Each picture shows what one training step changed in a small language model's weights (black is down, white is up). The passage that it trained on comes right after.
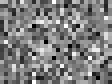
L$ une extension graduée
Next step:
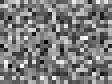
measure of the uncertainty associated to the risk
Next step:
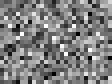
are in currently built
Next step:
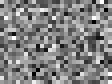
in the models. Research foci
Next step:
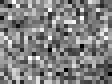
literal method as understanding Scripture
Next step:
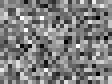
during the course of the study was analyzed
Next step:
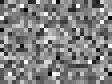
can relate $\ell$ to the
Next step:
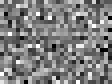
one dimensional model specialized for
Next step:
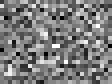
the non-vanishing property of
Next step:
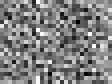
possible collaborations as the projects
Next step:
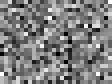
if, for any two distinct points
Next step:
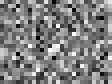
were used to generate outlines and for
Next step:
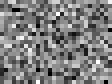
R Determination test states the results
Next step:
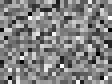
T.H., Mawela,
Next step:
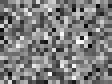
decreases technological and total factor productivity
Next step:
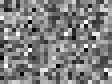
tourism) that can be
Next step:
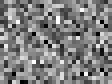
Hessian on the FWI
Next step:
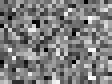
\begin{eqnarray*} && \langle
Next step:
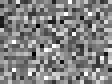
for micro-credentials,
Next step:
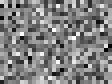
service delivery, in house operations to
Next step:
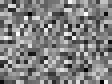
inclusion and exclusion criteria.
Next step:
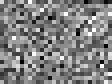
montrer. \par Par
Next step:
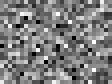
closed points. Again by Lemma
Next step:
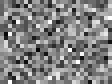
algebra $Ca$ is called the
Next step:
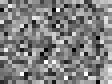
simultaneous services. In chapter
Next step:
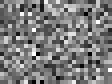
mean Performance, Interest and
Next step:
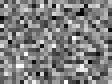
unit vertical vector, the viscous
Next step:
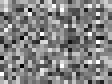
remark here that the definition for
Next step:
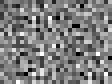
CHANCE, B.,
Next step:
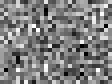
β -eudesmol as an
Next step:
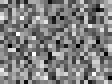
informed consent. Data
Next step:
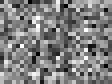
\omega_X)$$ where
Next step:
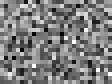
subcomplex of~$\conv(A)$.
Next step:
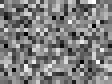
the angle ϕ . Let $X
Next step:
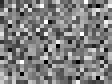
information for context fusion. Also, such
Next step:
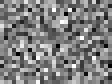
these parameters to have a similar to
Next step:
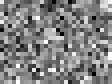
can play in finding solutions to complex global
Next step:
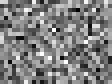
carbon, hydrogen, nitrogen,
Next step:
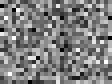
the furnace) is fed
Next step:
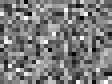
pair of points on it can be
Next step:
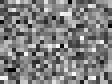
support we have $$\int_{\Omega}
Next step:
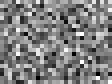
then it admits the stochastic representation
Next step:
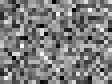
campaigns, to
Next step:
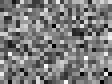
simply exploit a LAPACK
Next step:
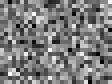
in educational technology* , vol 2,
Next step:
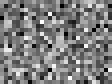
40mM glucose to
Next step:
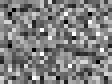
1 is : $$\begin{aligned}
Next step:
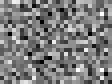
school acceptance and their potential psychological
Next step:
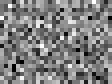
tephra dispersal:
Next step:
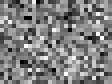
that Gegenbauer polynomials themselves
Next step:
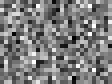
of this matrix yield the equations
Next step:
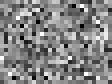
lattice polytope of dimension~$d$,
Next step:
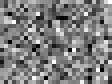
from \cite{BH}, Theorem
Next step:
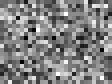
member from its midst to act as
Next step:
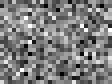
note the regularizing effect from using the
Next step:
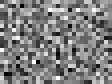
methodology for the identification of a
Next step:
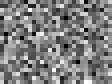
by the previous work of several authors
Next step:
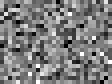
As a prerequisite, we
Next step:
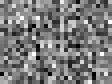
(EU) has committed to
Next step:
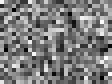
with a one-component
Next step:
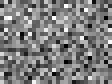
at the retail level
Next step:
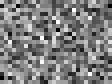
and the j th position is derived based
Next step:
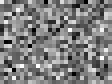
+ 10 numerical digits). These
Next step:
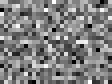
different jobs Workflow: A
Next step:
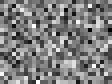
Use of non-living objects or
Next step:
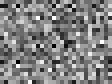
and nothing false in
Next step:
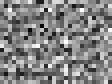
As was noted following the proof of Lemma
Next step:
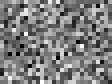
classical algorithm on graphs due to
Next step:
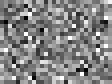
continuous Gaussian process whose mean value follows a
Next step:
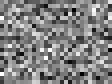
hydraulic conductivity,
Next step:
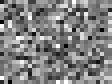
complete the work. This kind of
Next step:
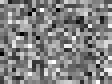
be misleading, since this process
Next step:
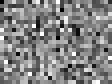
"U" value thus, obtained is
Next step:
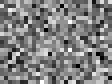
application but they restrict flexibility of
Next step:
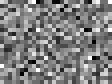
to model the system. The forward and
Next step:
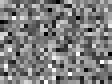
was seen. Incidence of
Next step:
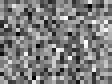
obtained are compared with classical zero forcing
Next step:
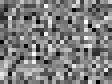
Coverage Data Link
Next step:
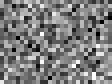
same failure rate coinciding with a given
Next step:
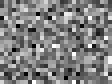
unsure if students appreciated
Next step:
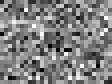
is a {\bf CES}.
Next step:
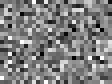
constant current, static and dynamic
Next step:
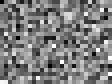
O.O. *The death
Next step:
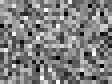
per unit mass t time r_A
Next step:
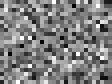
light activates a static memory that
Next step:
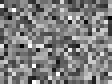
a divisor $k\geq 1$
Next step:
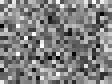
view. Another fundamental problem in
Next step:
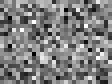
not exceed the greater of the heights
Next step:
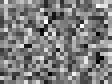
resources in Zenodo.
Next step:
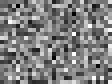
of such concepts, as well as their
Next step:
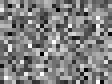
impact features. In several locations,
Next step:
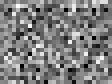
6} We prove the first part of
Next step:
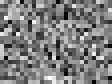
for lymphoma. Figure
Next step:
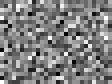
North-Eastern Hill
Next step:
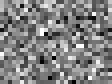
discussed in the chapter. -
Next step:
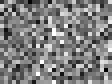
NPs. The detail scheme of first
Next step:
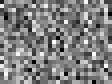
the Act East Policy aims to
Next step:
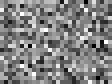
analyzing corresponding parts of the proof of
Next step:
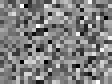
Partial Dentures,
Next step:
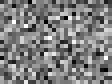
concept. Tiny YOLO
